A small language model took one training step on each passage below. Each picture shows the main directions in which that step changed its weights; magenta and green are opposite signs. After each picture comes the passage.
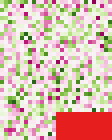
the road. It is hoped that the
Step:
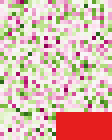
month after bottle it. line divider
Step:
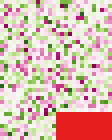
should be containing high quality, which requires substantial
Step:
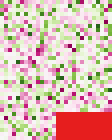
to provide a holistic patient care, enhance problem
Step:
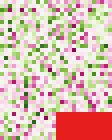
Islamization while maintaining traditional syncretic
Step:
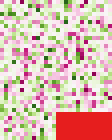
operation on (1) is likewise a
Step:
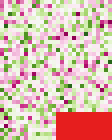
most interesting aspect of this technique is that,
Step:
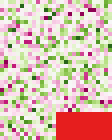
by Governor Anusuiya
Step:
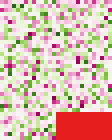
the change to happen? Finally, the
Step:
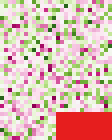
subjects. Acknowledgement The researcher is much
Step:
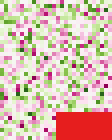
a carrier for oral delivery,
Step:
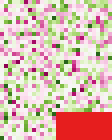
Keywords—Product Innovation,
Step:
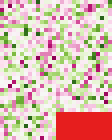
working body's phases – the inlet receives
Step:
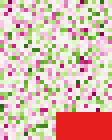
Orientalism can also be tied to a
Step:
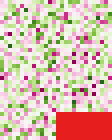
non-anemic patients, we can achieve much better
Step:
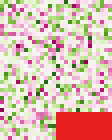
Each language expresses its own unique worldview,
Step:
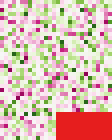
local regulations. In this case, the main
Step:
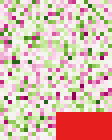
results) were recorded, evaluated and allocated according
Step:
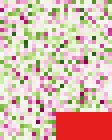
especially for beauty pageant
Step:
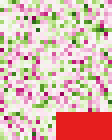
In this paper, we addressed one of the main
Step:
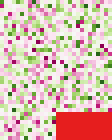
results in tearing of the hole. In
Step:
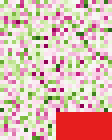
include improved family finances, while negative impacts may
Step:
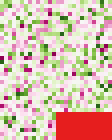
Department of Biology, Taras
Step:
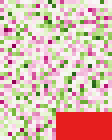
prevalent with males than females. Some
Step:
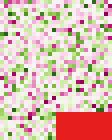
signal potential issues. The beekeeper sets the
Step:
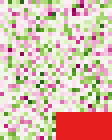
follows: ``` SELECT id,
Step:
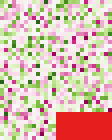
Practicing engineers tend to
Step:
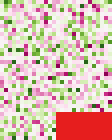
the soil cause metabolic activities such as SOD
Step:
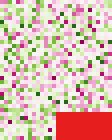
can conclude this study can explain that the
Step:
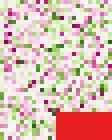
where the original content is in a language different from the
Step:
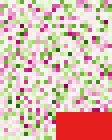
in French Guiana contained
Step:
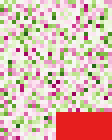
In conclusion, in this note we ask
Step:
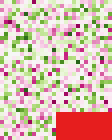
three (3) themes for the experiences of the
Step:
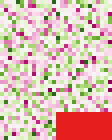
differences ($P>.05$) in the mean responses
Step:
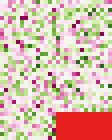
facilities are crucial for enhancing the effectiveness of training
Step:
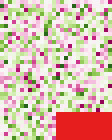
to be able to monitor the amplifying process
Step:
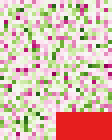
in place, status of corrections... Are
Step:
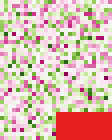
Less Than High School 12.5
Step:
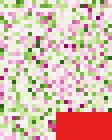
vol. 97, no. September,
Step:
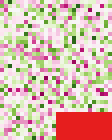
to 10, with 0 indicating no pain and
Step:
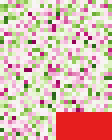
a pivot relation R^* is independent of the
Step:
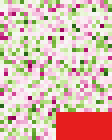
on 2,3-BDO and a
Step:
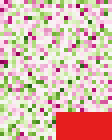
the digital economy. Resident companies are actively working
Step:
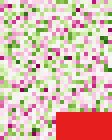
Bhatta, 2018). Hypothesis testing
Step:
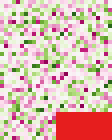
0.001 P value summary ***
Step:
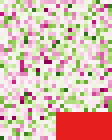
pure spatio-temporal
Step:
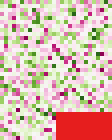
characteristics of the vessel; energy consumption
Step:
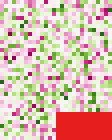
(2024) Impact of Drought
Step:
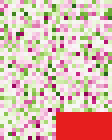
from the truck transportation mode and the
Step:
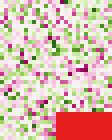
Red 80M Red Green Red
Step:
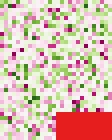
The lowest indicator among EU countries belongs
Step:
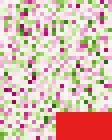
the analogue and digital ages and, as
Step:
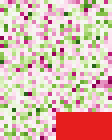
interests and needs or create it independently.
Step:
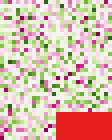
programmes that positively impacted both
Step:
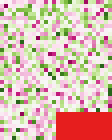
for costly fertilizers. Organic
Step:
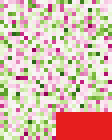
interest by construction of a table of evidence
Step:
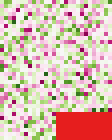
possessed by these students. In the classroom
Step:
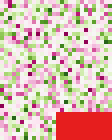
Technique After Plasmocytoma
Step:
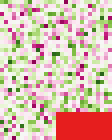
TESIS DOCTORAL WHY
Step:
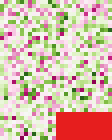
surface area. Biological synthesis of nanoparticles has received
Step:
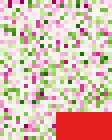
history of IHPS, affecting 19%
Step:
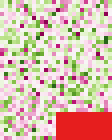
C/N ratio of vermicomposting
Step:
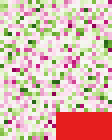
and vice versa. Figure 6.
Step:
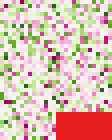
in wear under the multiple actions of
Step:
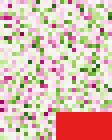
hospital of a developing country: establishment of a
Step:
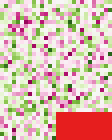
\right\}.$$ The following theorem
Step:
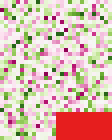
students' athletes on track performance of
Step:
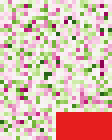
2025) or time-lapse
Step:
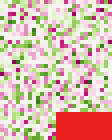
single applicable partner and an absence of key
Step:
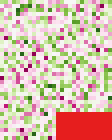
of Rapidly Solidified Modified
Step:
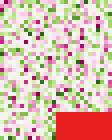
References - Carioli, A.
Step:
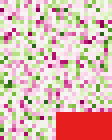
Conference & Expo, USA -
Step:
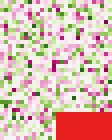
and addressed in relevant ISO standards in the
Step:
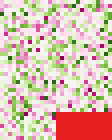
from York's campus to the
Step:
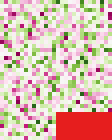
residence where we should go to get service done.
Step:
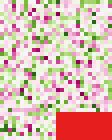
floor Table 5 The effect of high rate of
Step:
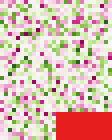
sustainable development (Ramdhani et
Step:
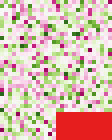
P5) *Aquadest*. The following is
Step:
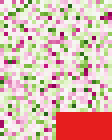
question of the compatibility of different systems, which
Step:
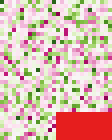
and dietary substances and prescription
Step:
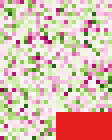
relationship between motor function and visual perception in
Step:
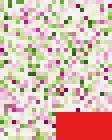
hidden underneath this numerical data.
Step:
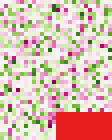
in t is represented by the internal utility function
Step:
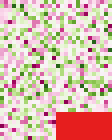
the spatial pattern. Once the mortality rate
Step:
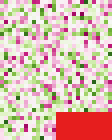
as a potential conflict of interest.
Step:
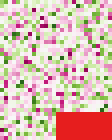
2. Materials and Methods This was a
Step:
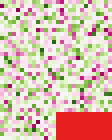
apply a new type of wavelets
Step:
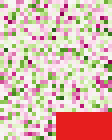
determine due to several factors such as the high uncertainty
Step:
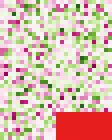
acid values were also associated with a smaller decrease in
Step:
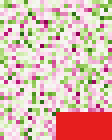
Building Stock Observatory EU
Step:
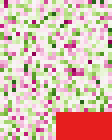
some of the tested solutions have been replicated in
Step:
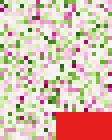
excipients significantly improved the mass properties,
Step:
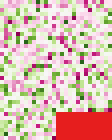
making use of several standards and implementation details. Those
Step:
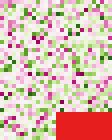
An experimental study on the influence of the geometry and
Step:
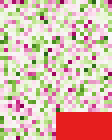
order to assess various conditions and assumptions, as
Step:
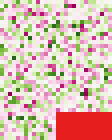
learning [In 2]. As we can see this activity
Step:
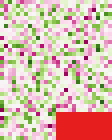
to assess NEXUS User (All)
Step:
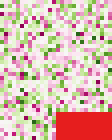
Correlation is significant at the 0.01
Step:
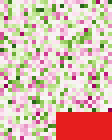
with an average age of 61.4 years
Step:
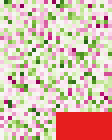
the words. Conclusion And Future Scope The
